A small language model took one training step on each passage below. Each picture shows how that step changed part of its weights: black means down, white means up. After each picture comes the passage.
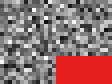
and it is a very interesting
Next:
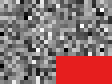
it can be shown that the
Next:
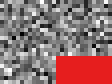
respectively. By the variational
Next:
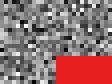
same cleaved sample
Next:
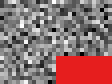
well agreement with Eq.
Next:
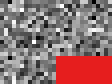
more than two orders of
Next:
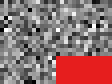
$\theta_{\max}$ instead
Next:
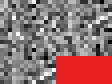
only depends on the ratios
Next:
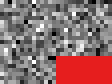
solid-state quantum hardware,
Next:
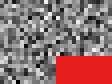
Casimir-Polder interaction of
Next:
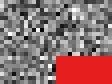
that the nonlinear interaction makes both
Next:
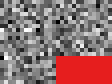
in $\omega_c
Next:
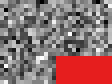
full single crystal X-ray
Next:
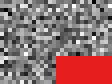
is described next. The number
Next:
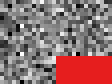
genuine space curves.
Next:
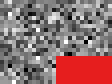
in the literature by several authors
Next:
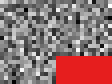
for the limiting number of critical
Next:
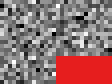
with (univariate
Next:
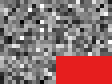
keV and deviates from the
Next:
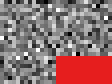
use the FFT perform their
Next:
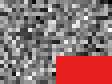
the STAR-RIS
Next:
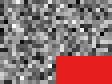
and the magnitude of the
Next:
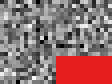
\infty) \rightarrow
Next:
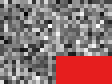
from the total responses using
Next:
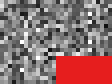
that of the general linear group
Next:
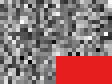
the polarization $J\in
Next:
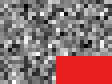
of the main text.
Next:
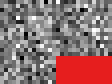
$j$. The fluctuation
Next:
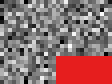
concentric sphere method that
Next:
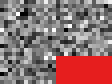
a much smaller etching rate
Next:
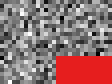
sure that the contamination from
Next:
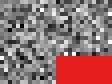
a convenience tool but as
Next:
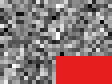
be used in conjunction with
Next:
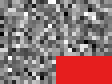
original field, would be involved
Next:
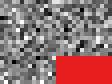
for large $n$ and
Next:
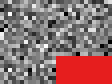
are thus neglected. The natural
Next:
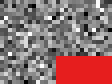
with four quantities ($A$,
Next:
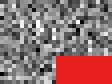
The qualitative diagnostics and
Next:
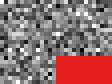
Other cryostat
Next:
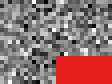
scenario is valid also in the
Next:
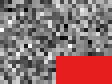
the Circuit}
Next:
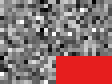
$H$ dependence of
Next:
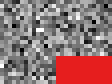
used to the puzzle
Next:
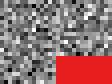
there is a linear time algorithm
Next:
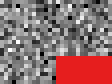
metals predicted by the
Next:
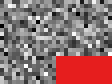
is amenable to study
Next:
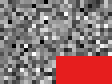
does not reflect in the
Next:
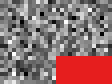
associated with both of the
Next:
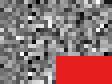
redshift, other relevant variables,
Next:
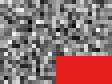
establish the entanglement between the
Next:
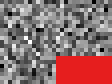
runs with different parameters to a
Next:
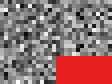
these models. This paper is
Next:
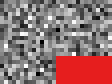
and final state polarizations.
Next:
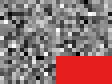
applied to the leg-1
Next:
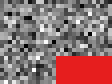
6]. Nevertheless, a more
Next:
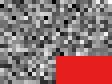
system and even so it will
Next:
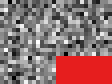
to explain the present luminosity of
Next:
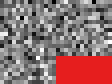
have been studied in various limits
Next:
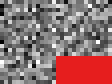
disentangler} ---
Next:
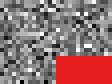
we favoured the use
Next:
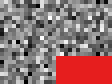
find that a crossover
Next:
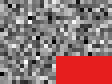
and chain centers of mass
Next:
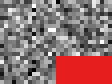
4$. The corresponding time,
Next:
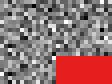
will not choose a rate
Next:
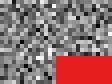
been known to determine the leading
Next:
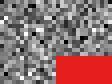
value of $g$, which
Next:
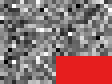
SC and AFM.
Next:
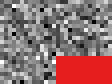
different counts (short and long
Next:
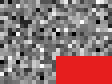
use depthwise convolutions have
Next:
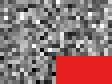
Now we want to find
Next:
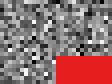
2$ terms, it vanishes
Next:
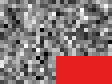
the upflowing plasma,
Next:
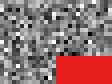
With the added insight of our
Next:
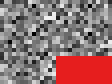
scale were not completely accounted
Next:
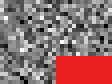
qubits, which requires coherence for
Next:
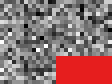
of AI/ML systems and
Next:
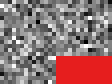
spin exchange, a new term
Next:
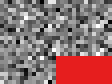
details, especially, from the
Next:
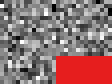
Survey I. Radio
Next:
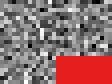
$(c)$ Determined
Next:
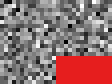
region of the remnant
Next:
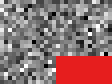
on a relative measure, such
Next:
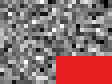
peak height of 1.3
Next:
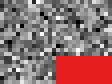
modules, and to be
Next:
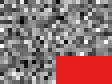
consider which markers and models
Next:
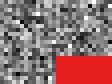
as the 2nd-order
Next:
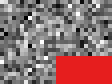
data (which is shown
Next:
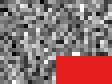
of the aging process.
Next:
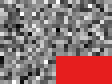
verifies the draft against
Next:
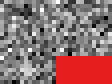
sheets due to the
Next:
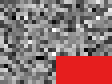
in space. In order to
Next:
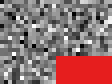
scenarios in the core of neutron
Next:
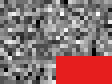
a reformulation of
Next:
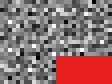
{Phys. Rev.
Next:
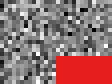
that $k$ is the
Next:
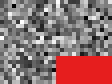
the cross-section is approximately
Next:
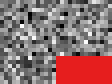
the Ru 4d manifold
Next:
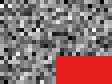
may be caused by this
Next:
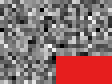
\rangle$ and $\vert
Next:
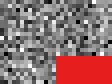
main classes of animals
